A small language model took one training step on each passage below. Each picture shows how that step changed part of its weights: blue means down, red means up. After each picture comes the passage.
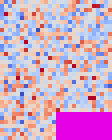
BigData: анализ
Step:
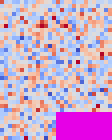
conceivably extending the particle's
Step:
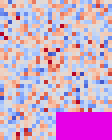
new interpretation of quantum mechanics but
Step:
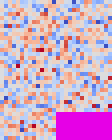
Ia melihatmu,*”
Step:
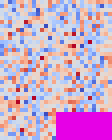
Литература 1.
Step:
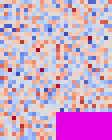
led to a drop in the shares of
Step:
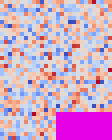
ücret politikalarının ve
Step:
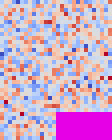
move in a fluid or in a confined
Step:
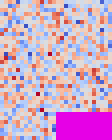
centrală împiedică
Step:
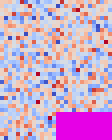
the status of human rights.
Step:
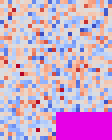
i nakazanie. 1994. N
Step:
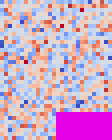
же имеющиеся
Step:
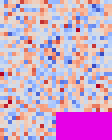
suitability for long-duration generation.
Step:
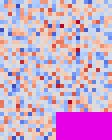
studies, strength training demonstrated the
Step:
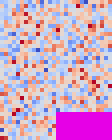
$\F$ can be diagonalised,
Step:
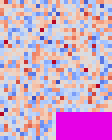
is angular momentum, defined as $
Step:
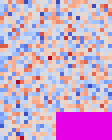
inclusão dos trabalhadores
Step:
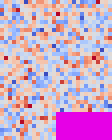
san'at muzeyi Rus
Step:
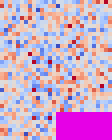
Diagram of the LIF
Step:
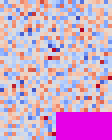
- Низомий номидаги
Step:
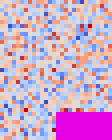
however possible to generate such currents by
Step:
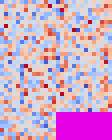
настоявшее время
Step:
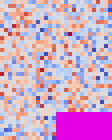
direct comparison with the RBF
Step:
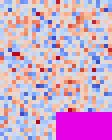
equations, and possibly additional boundary
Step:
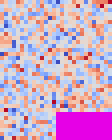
rates and excellent photon number
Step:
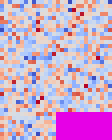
of known ECs is not
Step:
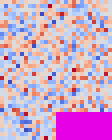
fluctuations and an eventually spin
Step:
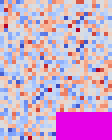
ситуации. Не все
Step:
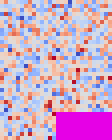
selective reflector combining a
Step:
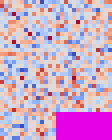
Estados Unidos:
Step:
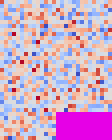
которой никак не
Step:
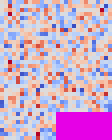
новых случаев в
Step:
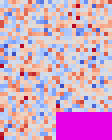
en aquel entonces regulaban la
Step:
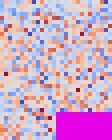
тесты, симуляторы
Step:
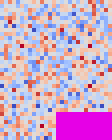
células CAR-T vem se
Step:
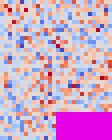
Малеванная), А.
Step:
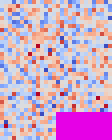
crise du COVID-19,
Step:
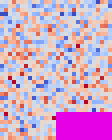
aset adalah sebesar
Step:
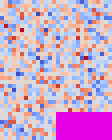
orchards was studied. A total of
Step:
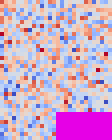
efficacy*. *Self
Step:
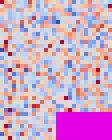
respublika hududida doimiy
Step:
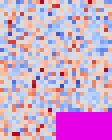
paragraful 208 din Codul
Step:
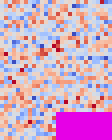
lingüística jesuita
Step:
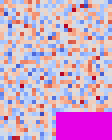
$\ddot{\tilde{z}}$ now indicates
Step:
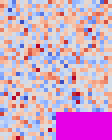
Optimización de resultados
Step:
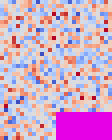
distributions, which depend on assumptions about
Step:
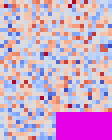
that it is designed to predict relations
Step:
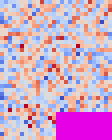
itu untuk lebih
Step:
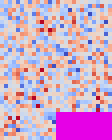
influencia de las condiciones
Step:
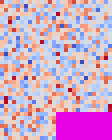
petrecere a timpului
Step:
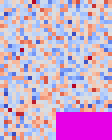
\Deltaslash \psi_L^J
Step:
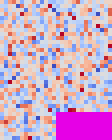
potassium, and sulfur can be
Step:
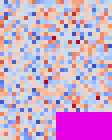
welken *datum* een
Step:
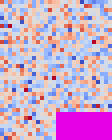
and the ES strategy in the BsP
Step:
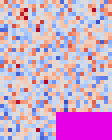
type of K2V. This agrees
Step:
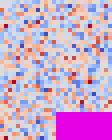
экологические подходы
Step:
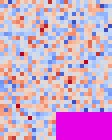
AF correlated regions in the
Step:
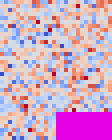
son Şeybânî
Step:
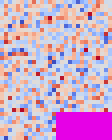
the quantum states between the light and spin
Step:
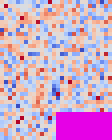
I had the negative result of the
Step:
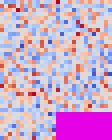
такі як: порушення
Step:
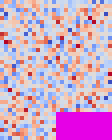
closest reachable solution to the
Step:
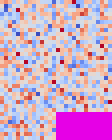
tentu harus difasilitasi dengan
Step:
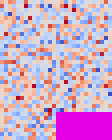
construction of facilities to detect high
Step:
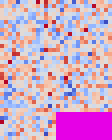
data rekapitulasi rata-rata
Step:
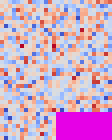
Таким чином,
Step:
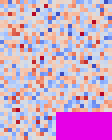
and $a>0$ is a parameter in the
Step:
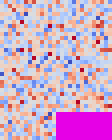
strong evidence for outflowing
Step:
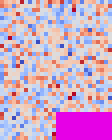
con la etnicidad y los rasgos
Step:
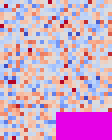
comunidades establecidas en
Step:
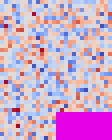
presence or absence of collimation?
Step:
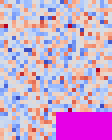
Banking Sector & TLS
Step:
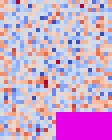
engineering \end{itemize}
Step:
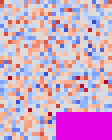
onde conflitos, desejos
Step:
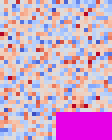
stimulated intensified interest on
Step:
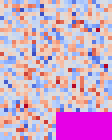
(Grösse und Tempo
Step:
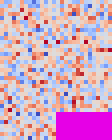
Foi realizada uma pesquisa
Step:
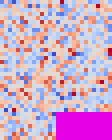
cometary features, including a
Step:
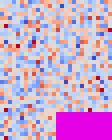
прагматический и
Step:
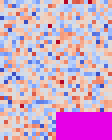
galaxies forming long filaments or
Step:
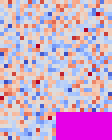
but not to the receiver. This is an
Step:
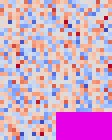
with the particular full-cycle
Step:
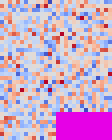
prototype of the pixel detector
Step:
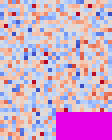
собою такий перелік
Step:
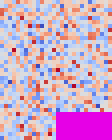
\\ & \equiv \oort \bigg(
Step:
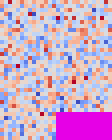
are described in this part together with
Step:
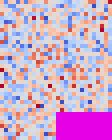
tashkiliy va uslubiy
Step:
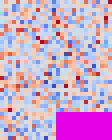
There has been increasing interest in the use
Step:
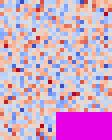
dominated by influences of vacuum
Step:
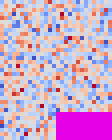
the excitation temperature of the CO emission
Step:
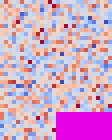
the dispersions at $\pmb
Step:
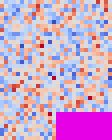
ўтиб ҳозирги форс
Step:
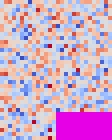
\sum\limits_{j \in
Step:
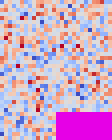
газа (НИУ) имени
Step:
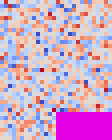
keskinlashtirish, kuch
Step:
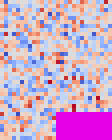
de cloretos, visto o
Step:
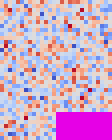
times higher than the first sample and a
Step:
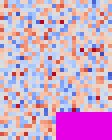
Yb fiber laser, an optical
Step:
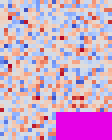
further research on discrimination
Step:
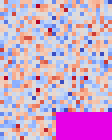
the geometric, rather than
